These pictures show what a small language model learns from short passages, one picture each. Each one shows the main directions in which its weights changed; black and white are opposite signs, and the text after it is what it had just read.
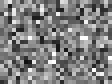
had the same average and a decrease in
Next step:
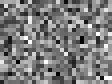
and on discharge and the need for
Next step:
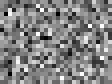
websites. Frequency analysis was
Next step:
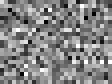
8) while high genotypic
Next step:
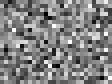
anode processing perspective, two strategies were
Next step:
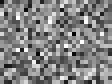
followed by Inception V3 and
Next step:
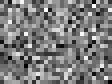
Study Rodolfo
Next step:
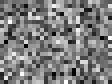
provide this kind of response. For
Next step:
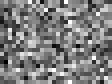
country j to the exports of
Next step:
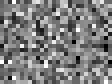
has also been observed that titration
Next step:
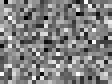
the formation of φ . The case
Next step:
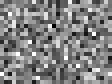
a global consensus and partnership amongst all
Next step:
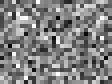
trace element, excessive intake
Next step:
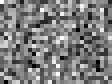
analysis, it proposes a
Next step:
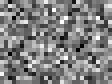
system and society. A strong research ethics
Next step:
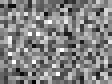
clean and apparently less contaminated
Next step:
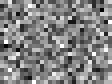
unique requirements of the sports or
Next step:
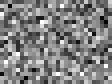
1254 coated glass substrates
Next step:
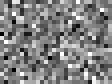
Cu(II) sulphide and
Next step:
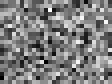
polar orbiting satellites; 2) environmental
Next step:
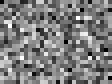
where most of the time students learn
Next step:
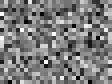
impact of ABC over financial status of
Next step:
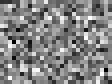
involves diagnosis, surgery, and
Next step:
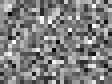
ms (marginal significance,
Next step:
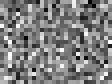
less prone to displacements after
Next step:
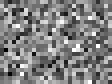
subsequent analysis for the structural and technological
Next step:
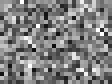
consequence of the projective geometry of
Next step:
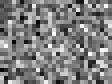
the University or Students. can
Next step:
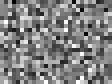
as inherently fractured,
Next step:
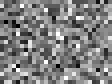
with fewer symptoms of anxiety and
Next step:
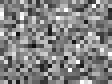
for publication: This study is not
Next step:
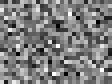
aesthetically, such as making
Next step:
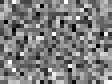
16 Practical demonstration of learned
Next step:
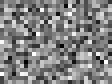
titers of neutralizing
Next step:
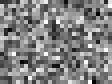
in Law and Pharmacy, the
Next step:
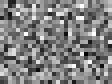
Leaf Extract. World Journal
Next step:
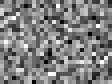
effect model null hypothesis is valid.
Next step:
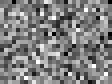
cationized OLNPs
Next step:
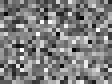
market square. According to Nze
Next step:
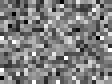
want to investigate how this could be supported
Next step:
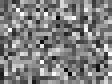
the perception of burnout is a
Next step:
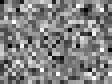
misuse is a global public health
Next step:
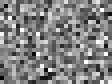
printers, the ink which is
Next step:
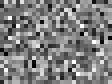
Aspects of SCHT According
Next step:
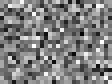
Besides the teachers of these schools,
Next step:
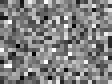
excessive industrial activities by human beings
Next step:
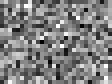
Intention achievement guidelines for Microservice
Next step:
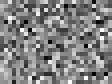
multifaceted discipline,
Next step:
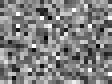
certified activity for doctoral
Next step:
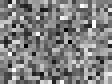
questions and objectives. Click here
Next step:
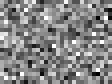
out which consist of: - base level
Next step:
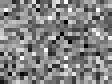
and Omer (2017) identified four
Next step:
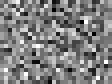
and cognitive abilities. We further
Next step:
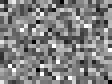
substantial information source for unthinkable
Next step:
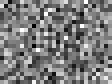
in rice as well as for identifying
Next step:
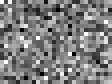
from growth during stable periods,
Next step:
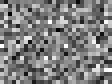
poor governance, they had left the
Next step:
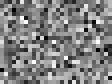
entry and stay and the
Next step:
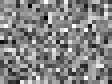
screening and preventive treatment in
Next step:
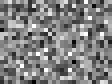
in increasing levels of mortality,
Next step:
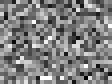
the funding and resources. All authors read
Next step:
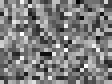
examined. FBS was significantly affected after
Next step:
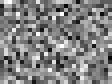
orally in the lecture hall and
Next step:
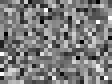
Pleomorphic Adenoma
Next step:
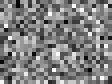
Scientists are increasingly encouraged to
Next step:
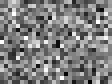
Guerin and Devitt
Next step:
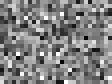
In the real world problems, uncertainty occurs
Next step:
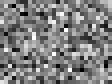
the region. In this context, the
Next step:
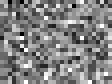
of block copolymers of
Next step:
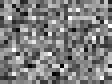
is shown in column 6 of the same
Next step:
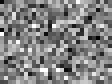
of 24 items which identify four different learning
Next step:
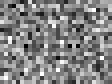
the education system, but also in the
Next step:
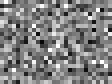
increase in the acidity of the
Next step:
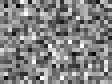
the negative effect of COVID-19 on
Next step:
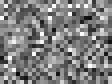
investigators encounter a
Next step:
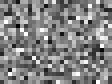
Energy System Performance The simulated microgrid
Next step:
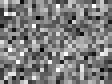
diffusion-controlled in 40%
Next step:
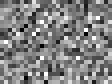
(H/M) mixture ratio,
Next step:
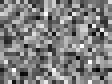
parameters of the composite shell.
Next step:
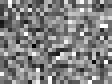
C' of a set of notes
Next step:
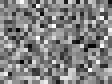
ruficolis*, and
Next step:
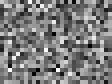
to the incorporation of a high density
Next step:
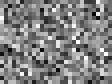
adding Na_2CO_3
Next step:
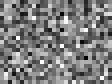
is due to its resistance to microbial decomposition
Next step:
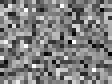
influential on a national level. After
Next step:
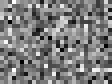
various skin diseases. Based on the
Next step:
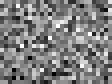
initial sentence of a Quranic
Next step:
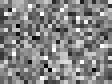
Hipgrave DB,
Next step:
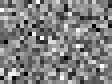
examination as an example. Based on the
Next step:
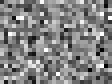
such as carbon nanotubes
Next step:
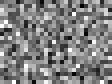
studies are particularly important for residential
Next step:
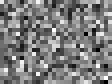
highlighted several limitations in the existing literature.
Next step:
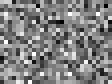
any partner. The project has been designed
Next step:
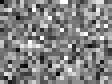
College of Fisheries India Yes
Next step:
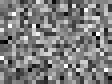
chosen for the present study. The
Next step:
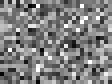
Sarwar M, Hussain
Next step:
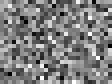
possibility ensures that clinicians heed
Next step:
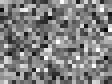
IN LAHORE,
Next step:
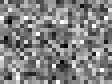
Only *C. strix* is
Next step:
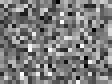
and 3. The first part of the
